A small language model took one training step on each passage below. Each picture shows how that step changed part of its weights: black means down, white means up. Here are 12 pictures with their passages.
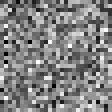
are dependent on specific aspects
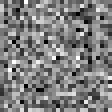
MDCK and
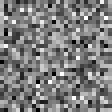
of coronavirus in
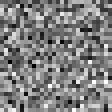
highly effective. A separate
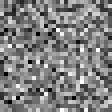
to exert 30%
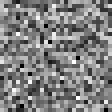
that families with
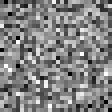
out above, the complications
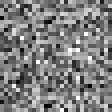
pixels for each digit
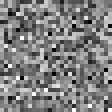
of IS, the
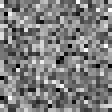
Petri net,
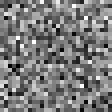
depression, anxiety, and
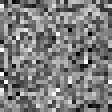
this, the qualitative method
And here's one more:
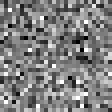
primary system involved along with
